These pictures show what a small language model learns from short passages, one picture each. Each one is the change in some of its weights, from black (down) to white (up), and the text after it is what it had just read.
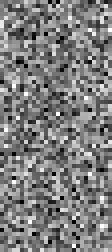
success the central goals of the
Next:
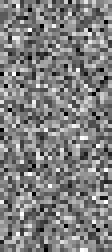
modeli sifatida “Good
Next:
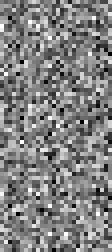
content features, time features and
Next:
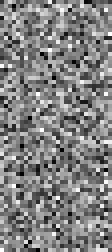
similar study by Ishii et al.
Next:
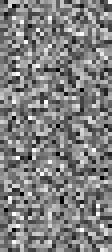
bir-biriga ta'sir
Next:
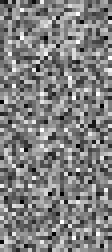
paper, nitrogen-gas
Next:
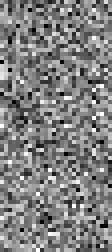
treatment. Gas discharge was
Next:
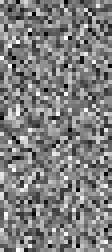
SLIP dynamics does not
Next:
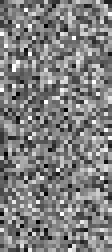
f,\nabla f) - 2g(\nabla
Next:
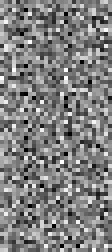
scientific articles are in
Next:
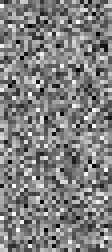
in Lemma \ref{contraction} we
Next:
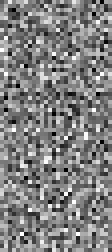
that there is a reduction in the organic
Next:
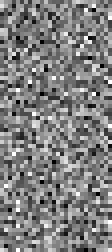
flaccida*, F/III
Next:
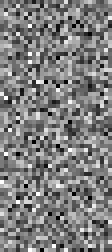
Такі приклади
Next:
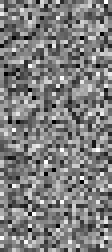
$\bbf$ has infinite characteristic
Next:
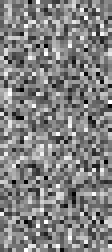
quantum Chern-Leray equation
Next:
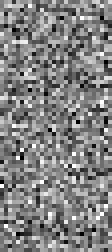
$\overline S$, which is a superposition of
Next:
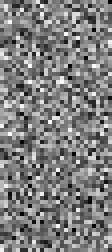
five seconds is smoothly
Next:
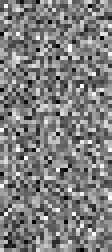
strategy. Supplementary
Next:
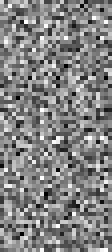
seules, 72 % des
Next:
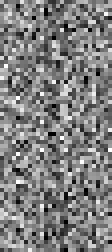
that W may be +/- on the
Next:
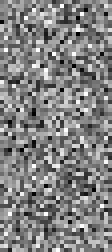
revealed that casing with
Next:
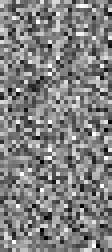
Keywords: digital
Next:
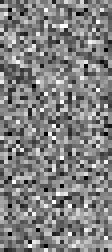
ordinary quasisymmetric
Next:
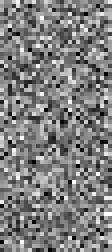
Paris qui se posent en
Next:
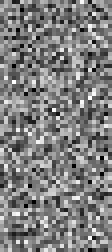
of the integral (for the terms of
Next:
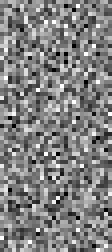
creată de decretul-lege
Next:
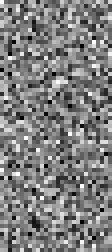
raw materials in silos can
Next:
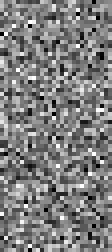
activity (% inhibition)
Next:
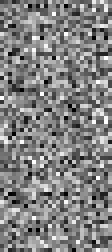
on the **total potential
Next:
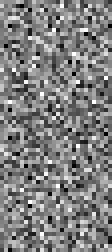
du föreställa dig
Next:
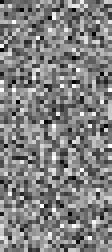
\Q$. The results differ by a factor
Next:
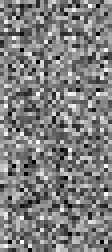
is not considered as a reliable
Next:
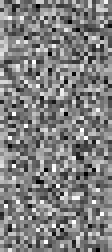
to the immunization registration
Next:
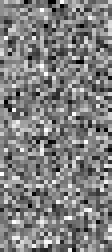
Iran, in 1991; and University of
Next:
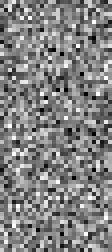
can *Author E-Mail:
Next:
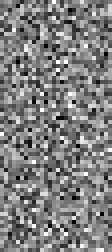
description of the epigraph's
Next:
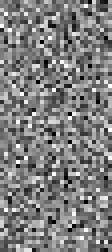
politics and values, religion and
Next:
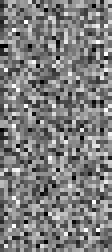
Ёзиб беринг
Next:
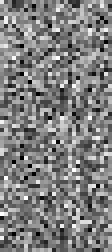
be the case in the communication between the
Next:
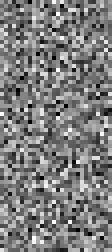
excision, and dead space wound
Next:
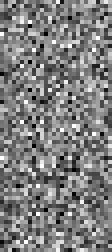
is bounded, then the Dirichlet
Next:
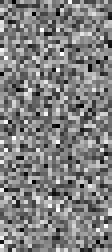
better instructions and interpretation
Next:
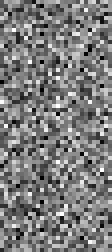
з найгірших за
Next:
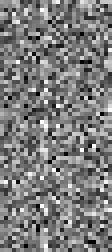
рахунок злипливого
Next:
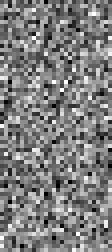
that $h(a)=f(a)$ and
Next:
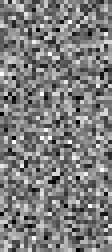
estrutura simplificada e
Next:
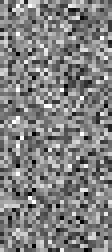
picnogenol en niños
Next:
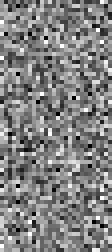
formula to construct a computational
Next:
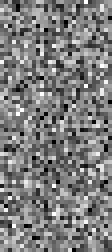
$G_{2}$, can one - without
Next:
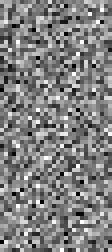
la viga sobrepasa los
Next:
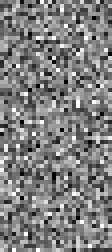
of work. And foreign carrot
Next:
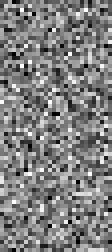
of evidence, example, proof or
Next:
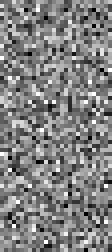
E., Wyffels, L.,
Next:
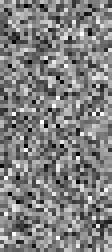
Author(s) agree that this
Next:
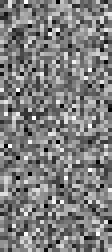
pair $(X, d)$ is called a
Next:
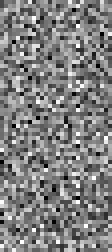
ni mucho menos la totalidad
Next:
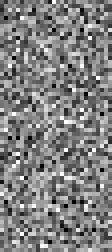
WebLicht that is tailored
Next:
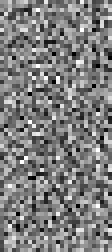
mining. Jain A. K. Data
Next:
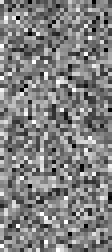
we are in school. According to
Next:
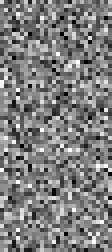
in specimens, before hot
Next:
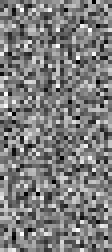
unit conjecture states that every unit
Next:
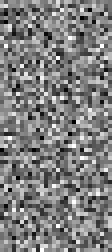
is a $K$-invariant vector of
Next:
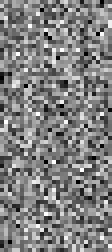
багатство водних
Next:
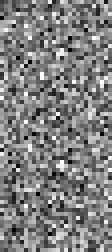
c$ is smooth if both $f$
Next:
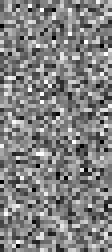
A^{**}$. On the other hand,
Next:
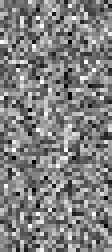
harmoniques tordues
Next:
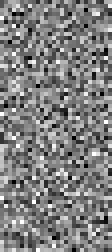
gemacht. Anders als im
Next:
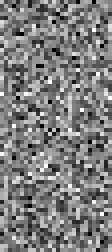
This fibre sequence induces a
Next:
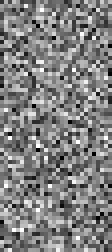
recolher aproximadamente 8%
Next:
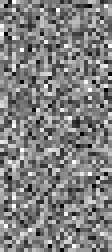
educação básica. Estudar
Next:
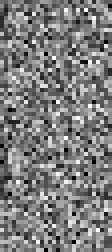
dx \\ =-\int\limits_{\Omega
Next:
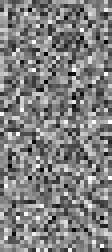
individuals; *Cocos
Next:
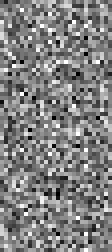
identity is approximated very
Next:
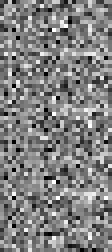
\end{CD} \end{equation}
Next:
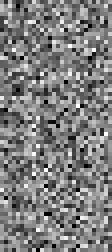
ideals of the form $\p=\P\cap
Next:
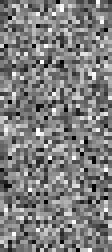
an advanced prototype
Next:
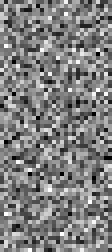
present PROVINCE [Possible
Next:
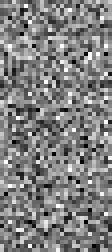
Acetic Acid was endorsed
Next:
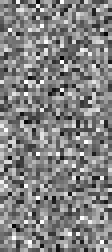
method (typically a FBP) and
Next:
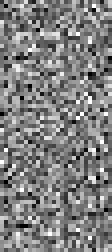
that asserts Circe's authority
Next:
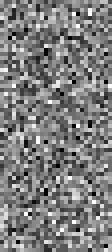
the implications be reversed?
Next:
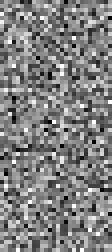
has $\tsr$ sub-timesteps and
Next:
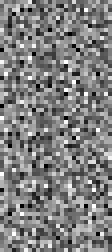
Santos Dumont e tantos
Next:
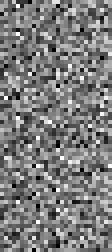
про домінування
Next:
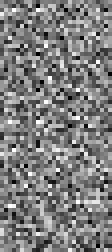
loyihaoldi jarayonida
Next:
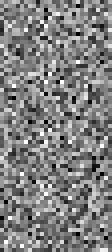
peserta. Meskipun
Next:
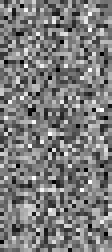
If $f:(M,\langle,
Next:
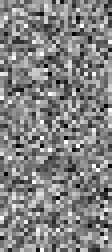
Introduction Industrial countries
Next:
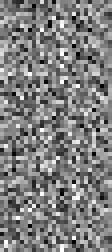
Now the next step of
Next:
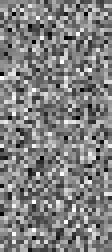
It strongly implies that consumers
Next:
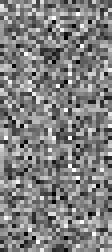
are different, for example in developing
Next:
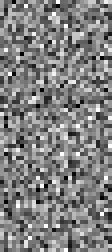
+ \overline{K_m}$ be a
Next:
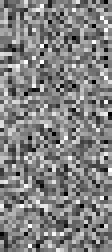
of the spin. The exchange constant
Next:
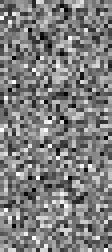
was still classified as low
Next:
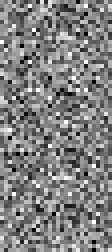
identified during the reference period
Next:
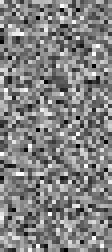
excelente eficácia
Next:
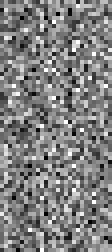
kelompok: beberapa
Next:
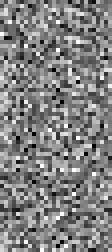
trees and the quality of the
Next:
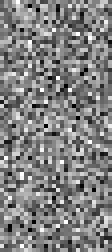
concreto aparente no formato
